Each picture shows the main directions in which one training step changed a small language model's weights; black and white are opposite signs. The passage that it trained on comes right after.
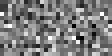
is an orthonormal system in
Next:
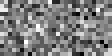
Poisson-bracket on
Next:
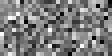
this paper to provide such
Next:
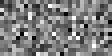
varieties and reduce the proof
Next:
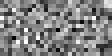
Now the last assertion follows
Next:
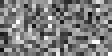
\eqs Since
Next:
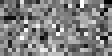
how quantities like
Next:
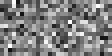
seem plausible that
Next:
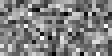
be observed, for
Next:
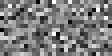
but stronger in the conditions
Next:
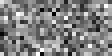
Nazionale per
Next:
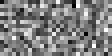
value problem in the form
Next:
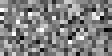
follows from the equation
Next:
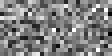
proportional to the jump
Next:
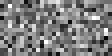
possible and the vertices are
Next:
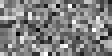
equidistant knots into
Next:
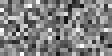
with the following restriction:
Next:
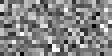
has a unique strong solution
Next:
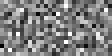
manifold of complex dimension
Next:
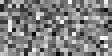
and $R= m
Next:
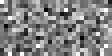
theorem to $ q$
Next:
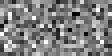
Abstract.} \\
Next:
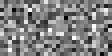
we get the result
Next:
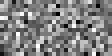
tiles in the first
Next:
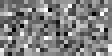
\] Since $a$
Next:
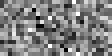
safety sets.
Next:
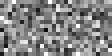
\mbox{ where }
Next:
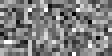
inequality, imply some
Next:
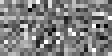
as transformation between two relatively
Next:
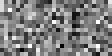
k}$ \State
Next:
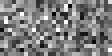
I$, are compact Hausdorff
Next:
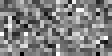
$x$ et
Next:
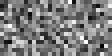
is simply connected, so
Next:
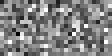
inequality for the Le
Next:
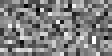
u, \Gamma)
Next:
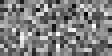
work because of lemma
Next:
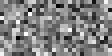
not get continuous derivatives.
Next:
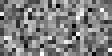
defined as in Definition
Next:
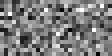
asserted in Proposition
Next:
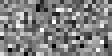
+\infty \), the domain
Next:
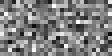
tests, this suggests
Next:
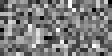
on $n$ vertices
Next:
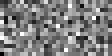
a non-degenerate
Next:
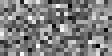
by far the most
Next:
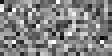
commuting square, we
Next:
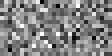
$\rz$ polynomial
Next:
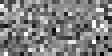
occurs during the online
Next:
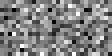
leurs valeurs
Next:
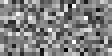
the largest knot type which
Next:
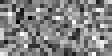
$\overline H$
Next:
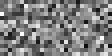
variations) one
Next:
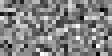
neighbor in $D$
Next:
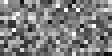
the coupled free boundary
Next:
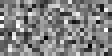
addition, the triangle condition
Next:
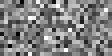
about Ann.
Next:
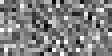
\input amstex
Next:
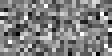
differential operator. Let
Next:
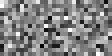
that in a neighborhood of
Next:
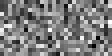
is the presentation given in
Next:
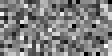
solutions for the convergence.
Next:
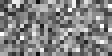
can be shown that %
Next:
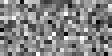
the least squares method as
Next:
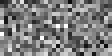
a hypergraph as a
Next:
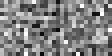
critical density threshold
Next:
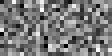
\neq \emptyset$,
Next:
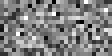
learning environments:
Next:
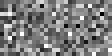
Let $H$ be
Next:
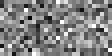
\frac{g (
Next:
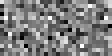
non linear differential equations}
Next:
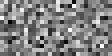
of these Wiener
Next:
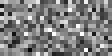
by the initial numbers of
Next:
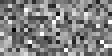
self-intersections or
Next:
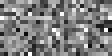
same procedure pointwise on
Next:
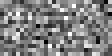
algorithms. *J.
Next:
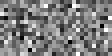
analytical solution of the
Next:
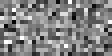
We, however, take
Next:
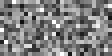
red},\quad {\rm
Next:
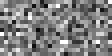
canonical bases, say
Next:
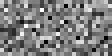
(linear) Stokes and
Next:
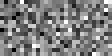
the dividing set as
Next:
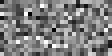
purely imaginary eigenvalues associated with
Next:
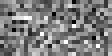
The WSTV regularization
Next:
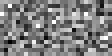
equations more transparent,
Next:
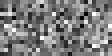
Let $I\subset
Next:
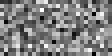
A \parallel$.
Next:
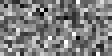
both players in the
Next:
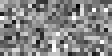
We have just seen that
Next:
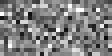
strictly pseudoconvex domains in
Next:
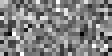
in general an injection
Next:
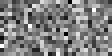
there exist $1
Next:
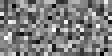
combines the recent solution
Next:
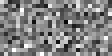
measure of its boundary
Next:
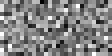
such that $f
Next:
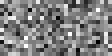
by strong law of large
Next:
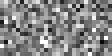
a closed normal subgroup
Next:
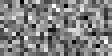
each characteristic class in the
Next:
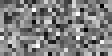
groups carry a natural
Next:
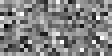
It is easy to
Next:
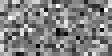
to see that every
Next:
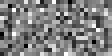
then $\Gamma$ is
